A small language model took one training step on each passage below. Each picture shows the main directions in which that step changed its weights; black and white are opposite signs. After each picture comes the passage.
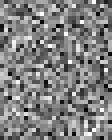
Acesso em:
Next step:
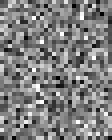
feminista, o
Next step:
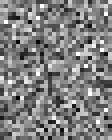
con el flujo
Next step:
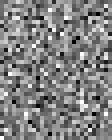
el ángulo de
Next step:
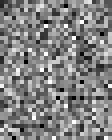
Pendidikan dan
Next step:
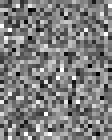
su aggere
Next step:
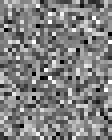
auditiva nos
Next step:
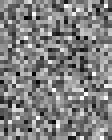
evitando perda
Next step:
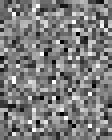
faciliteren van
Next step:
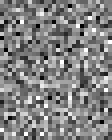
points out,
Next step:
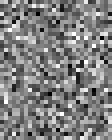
de informar a los
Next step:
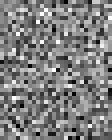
that even more
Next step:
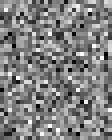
respeitando as
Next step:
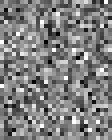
& Robin van den
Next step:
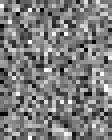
Jackie Chan
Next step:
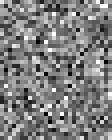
a capacidade de
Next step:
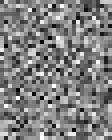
subjetiva e
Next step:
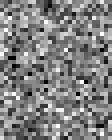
die keuze
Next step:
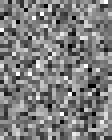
який вона
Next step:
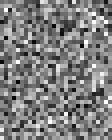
etapas de
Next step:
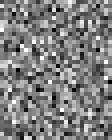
que requerem
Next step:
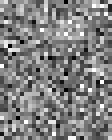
e o estudante
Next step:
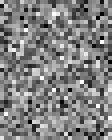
8 Muzrabot
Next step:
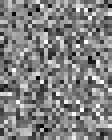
ular uchun alohida
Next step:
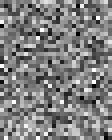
ta'lim tizimini
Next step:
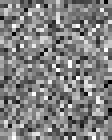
of the living,
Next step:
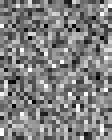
ergeben sich
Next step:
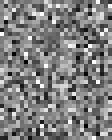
- Issue
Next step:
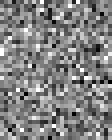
Victoria Arana
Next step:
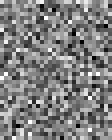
як комплексного
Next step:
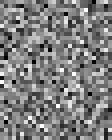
ҳарбий –
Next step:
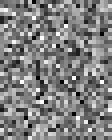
qutqarish uchun
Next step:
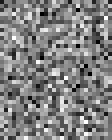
kerak. 4.
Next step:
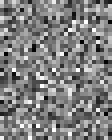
konferensiya fan
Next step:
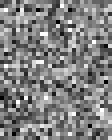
y servicios
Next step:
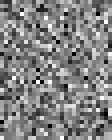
о том, как
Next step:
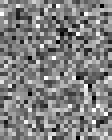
the tutor,
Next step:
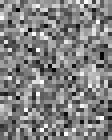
O Design para
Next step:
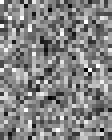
Vejamos as
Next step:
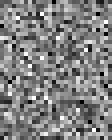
da área de
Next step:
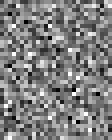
în permanentă
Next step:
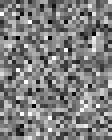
de tecnologías
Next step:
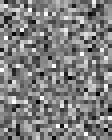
investigativas y el
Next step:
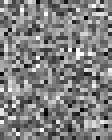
o compromisso da
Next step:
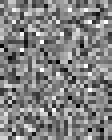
naar nominale
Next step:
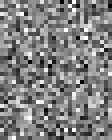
ishlash kabi
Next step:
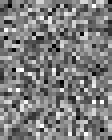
intérpretes de
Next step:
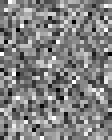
учасників не
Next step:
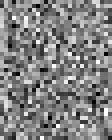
la altitud —
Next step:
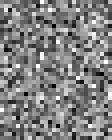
zabt eta
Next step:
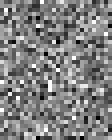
que a falta de
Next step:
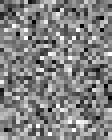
respectivamente, o
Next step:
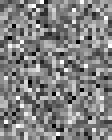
permite interpretar
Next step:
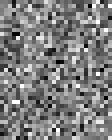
To Ensuring
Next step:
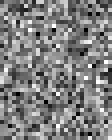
a 3-month
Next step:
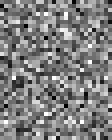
та головні
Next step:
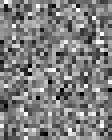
Chrudimka pod
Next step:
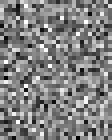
xil, teng)
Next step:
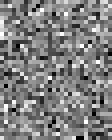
Que não seja
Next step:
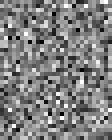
liberdade de
